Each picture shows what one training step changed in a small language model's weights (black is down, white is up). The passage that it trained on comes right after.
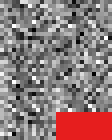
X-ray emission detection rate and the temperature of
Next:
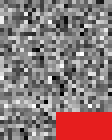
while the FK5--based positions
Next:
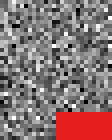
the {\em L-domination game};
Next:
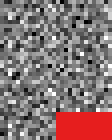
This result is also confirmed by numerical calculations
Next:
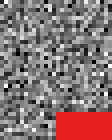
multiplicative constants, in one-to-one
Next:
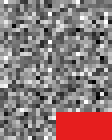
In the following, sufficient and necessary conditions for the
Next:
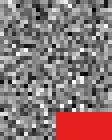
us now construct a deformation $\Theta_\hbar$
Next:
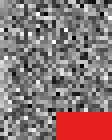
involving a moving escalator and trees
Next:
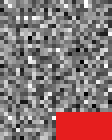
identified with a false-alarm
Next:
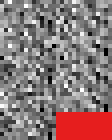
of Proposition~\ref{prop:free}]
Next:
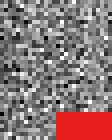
$F$ (b).* Under this
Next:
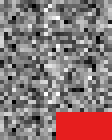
convergence to the boundary value is also proved for bounded
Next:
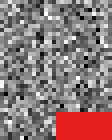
previous experiment results can be used to calibrate the
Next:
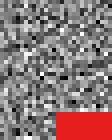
who modified the universal thresholding procedure
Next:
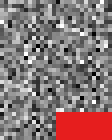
\textit{assert} to verify
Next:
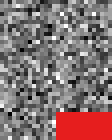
for Textual and graphical passwords
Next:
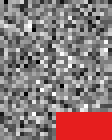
for the \emph{HST} images for which
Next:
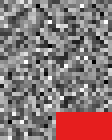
an important additional point being that although the
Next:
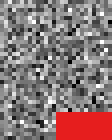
the stable island density $N$ in
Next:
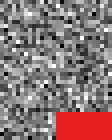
108, Los Angeles, CA
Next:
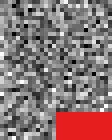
$\mathbf{R}^d$ of degree
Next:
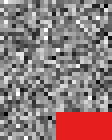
the quantized CSI. Then we study a
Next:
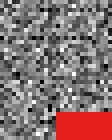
différentielles du second
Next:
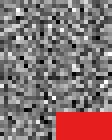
leaf. The next lemma establishes another key
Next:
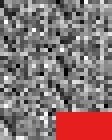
H} \def \cC {\mathcal C}
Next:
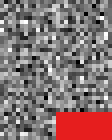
field of view corresponds to a bandwidth between
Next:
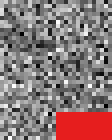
be one of the following: \begin{itemize}
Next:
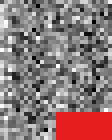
the minimal interaction between the two fields. Moreover,
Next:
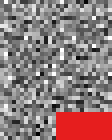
a given cone $C$ we are
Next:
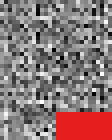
aerosol types in the composition
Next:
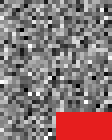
is additive. Let $A$ and
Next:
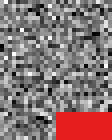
is avoided because the two-dimensional system
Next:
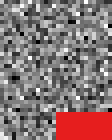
any amalgamating structure with a linear
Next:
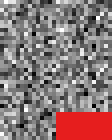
with the recurrence bounding many tails
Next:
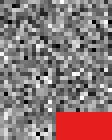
weak over the range examined. For the same
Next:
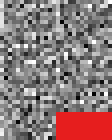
baryon-number domain structure and the first order
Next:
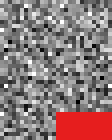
call $\ccalG^{n}$ the
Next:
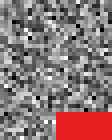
same $Q_{false}$ and
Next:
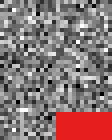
the interpolation conditions between the two Hardy
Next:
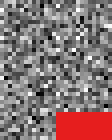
addend can be written as: \tiny
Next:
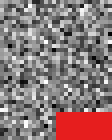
$2$ planes in $\p$. We
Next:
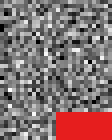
by using sequential successive windows
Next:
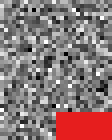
algebra $B_i$ equipped with an
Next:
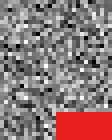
We compute the two Hilbert functions of a
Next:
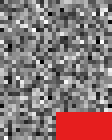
theorem \ref{theorem_1} reduces to
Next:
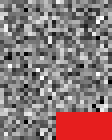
dispersions of the bulk states. The
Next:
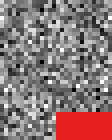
measuring the voltage for different
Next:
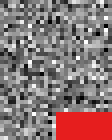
\delta {\cal L_S} d^3
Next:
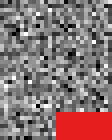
being considered, limitations in the resolution of the
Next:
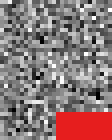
often in applications, the constraint set $\cC$
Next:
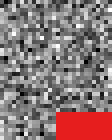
C+HDM that appears to agree with
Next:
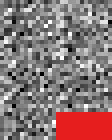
the $T$ and $n$ values corresponds to
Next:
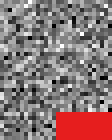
an interval of the decomposition of the tetrahedron
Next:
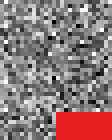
the metric induced by $M$ on $S$.
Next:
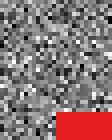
torus {\it Ann. Inst.
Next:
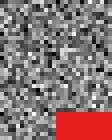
\cdot z=x\cdot \langle
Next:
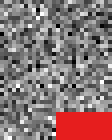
generated noise),\\ $\sigma_I$ (variance
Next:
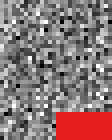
relative size of $V_k$, and
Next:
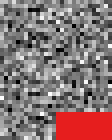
to be 100\% because the hot-wire
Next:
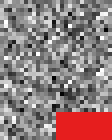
the sequence $b(\mathcal{R}_n)$
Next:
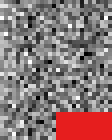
whereas metamaterials habor their classical
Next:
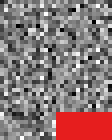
USA} \date{\today}
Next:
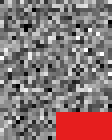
in seconds (middle), and number
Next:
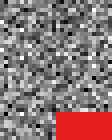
to 700 mK twice. In these
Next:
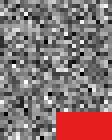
index profile. For a continuous phase object (like single
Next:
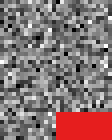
pattern of p-mode frequencies, characterised
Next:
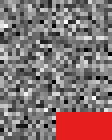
with respect to a measure $d\mu$ supported
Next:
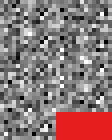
desired robustness property with respect to
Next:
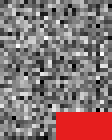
extending BDD for hardware design,
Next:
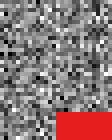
paper is devoted to studying the
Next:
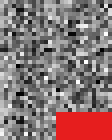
ratio of efficiencies between data and simulation is applied
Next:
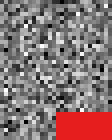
zigzag and armchair
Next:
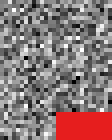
choosing the nondistinguished rows
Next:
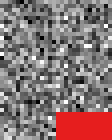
closed) is an \textit{$I$-subspace
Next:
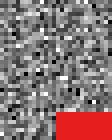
that, in this limit, such operators correspond to
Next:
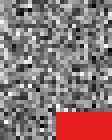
of the sensitive area there is an opening that
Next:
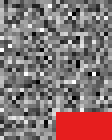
ratio appears to be approaching a limit of around
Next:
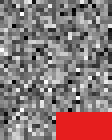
travel grant from the Fund for
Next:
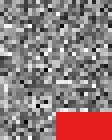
The idea for the proof for the above theorems
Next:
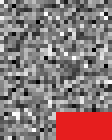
Then we have the following proposition, appearing in
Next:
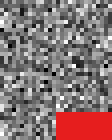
\leq \mu(C)$ with equality if
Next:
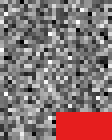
based on $1000$ samples with
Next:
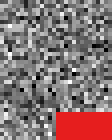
the following result: \begin {theorem} Define
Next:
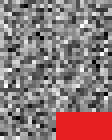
lattice $M$ as an orthogonal transformation by
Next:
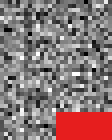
obtained. **Intensity Analysis**
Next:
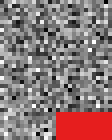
by the United Kingdom's
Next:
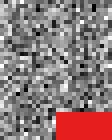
groups: those who take the first dose and those
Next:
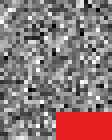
to calculate the shear and bulk
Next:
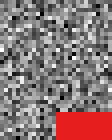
method to solve the classical TSP requires to
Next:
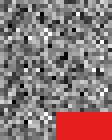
remains to show that $G_k$ converges
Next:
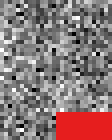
as 9%. As with the **Figure
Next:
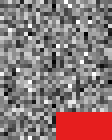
Karlin-McGregor function,
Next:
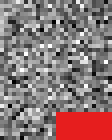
below the rough patch), resulting in the formation
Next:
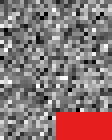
\eea The appropriate superspace in this
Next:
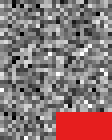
description of integrable systems in terms of the Hamiltonian evolution
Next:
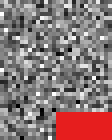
admits exactly $r - m$ independent
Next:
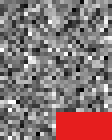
in \cite{Liflyand1},
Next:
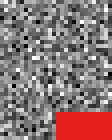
does not involve derivatives. All dynamics is
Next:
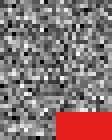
of this section, we show how to extract
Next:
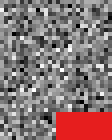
above generated by enhanced states $h$ with
